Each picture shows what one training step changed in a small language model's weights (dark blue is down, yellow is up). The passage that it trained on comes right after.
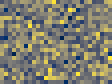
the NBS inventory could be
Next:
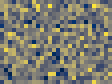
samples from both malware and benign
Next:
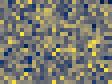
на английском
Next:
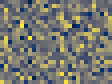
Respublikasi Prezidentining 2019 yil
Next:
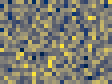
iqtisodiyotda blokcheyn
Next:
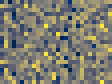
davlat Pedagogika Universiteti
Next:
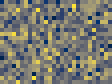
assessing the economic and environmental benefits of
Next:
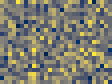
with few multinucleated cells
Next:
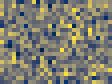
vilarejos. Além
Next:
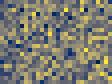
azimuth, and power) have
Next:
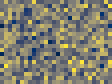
forrajero en las localidades
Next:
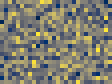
in eine klare Richtung
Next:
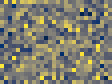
will open and drain water in
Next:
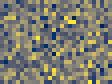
Benedict XVI
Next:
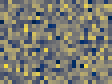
gaps that require attention. This paper
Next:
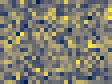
los desfavorecidos, al
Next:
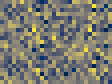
the *o*-methyl protons
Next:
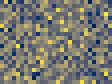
қон ва таркибий
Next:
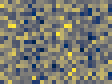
objetivos políticos. Por
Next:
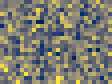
existence can be perceived as
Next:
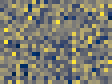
a basis for developing uniform and
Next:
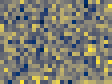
problems are solved with the assumptions
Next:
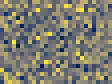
Division of Energy
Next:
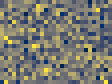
a consultation has been carried out
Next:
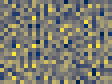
for pharmacogenomics information.
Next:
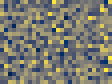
they were all handled in
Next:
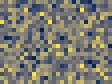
This had been similarly reported by
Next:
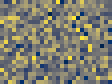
tadbirkorlik subektlarini
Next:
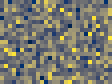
воздействие на
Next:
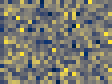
en vervolgens bestellen
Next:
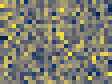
linear significativa, isto é,
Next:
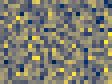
the southeast almost to the
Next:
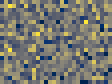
boarding school on the development of
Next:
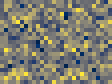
Декларация / А.
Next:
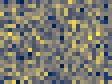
Sustratos no porosos:
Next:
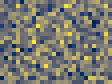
research and demonstrating that there is no
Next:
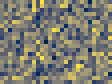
aylandi. Buning
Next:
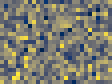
conflict**. In the method of positive
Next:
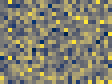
II University Hospital, Fez,
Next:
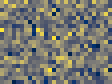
e outra na região
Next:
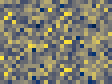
білім, білік
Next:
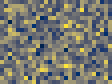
upon solely as a mean of
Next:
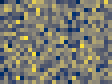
Education and Terrorism*
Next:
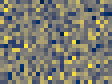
Seminar Nangeroni
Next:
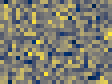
bobda talqin qiladi.
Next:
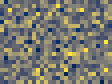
упізнавати, робити
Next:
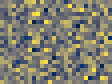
minor materials PVC, PP
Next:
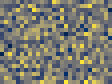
w dziedzinie
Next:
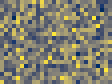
Is Free Trade Good for
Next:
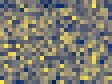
byl prováděn
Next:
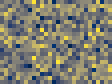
an instructor, access to public
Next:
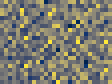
– медиана; σ –
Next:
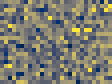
the learning loss consciously during
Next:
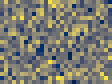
as groups represented by NGOs,
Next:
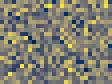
out in collaboration between both authors.
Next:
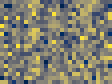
Roche Ltd PV
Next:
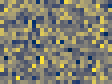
e desvios de recursos públicos
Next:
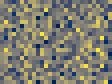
ALISHER NAVOIY
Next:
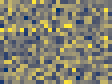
interpreta. Sin embargo,
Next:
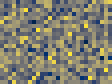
contradictory to the stated objectives
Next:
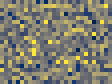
process for manufacturing of activated
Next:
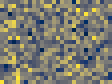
terms. In addition, some hard
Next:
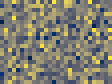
well as subsidiary study in
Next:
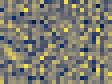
développés sur des
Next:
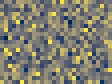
OGC Web Services;
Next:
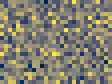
incident CKD using
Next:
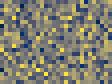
Keywords: Natural
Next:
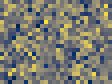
свои сортовые
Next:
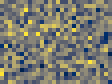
schools is organized in accordance
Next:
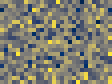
(3)$$ so by substituting
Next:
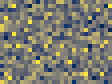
III (1) box size
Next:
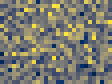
server for functional enrichment analysis
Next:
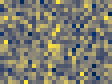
physical symptoms like nausea or
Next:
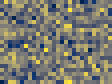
convertirse en católicos
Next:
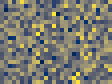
Khuc Thua Hao
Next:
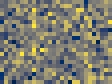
patients with ITP and always being
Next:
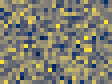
ниркових артерій.
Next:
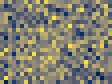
reported 68% class I
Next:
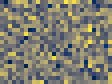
softul automat a generat
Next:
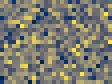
zhurnal [International Economic
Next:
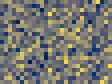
спондилолистеза также
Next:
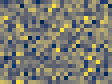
domain-level resulting in a reduction
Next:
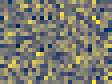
retard dans le domaine
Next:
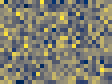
rangda (sariq,
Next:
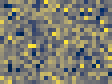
is associated with high aggression ratio,
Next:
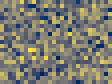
As fases da Metodologia
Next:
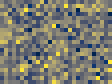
соціальному і культурному
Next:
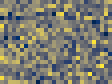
values were calculated as per ICH guide
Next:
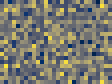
attachment points leading to
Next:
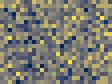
defect. Pre-suturing
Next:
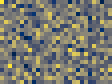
битта қарз
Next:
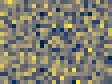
helps new ventures and provides them
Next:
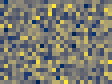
spending on civil protection measurements,
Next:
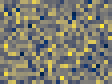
Years' War
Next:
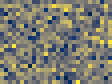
problems in the future. Conclusion.
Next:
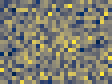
min) with 5 mL of
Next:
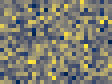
severe impairment of walking or
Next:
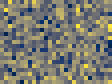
Pékin suit une «
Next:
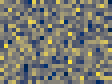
1950, tendo como referência
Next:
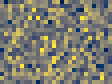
tuple $CPN =
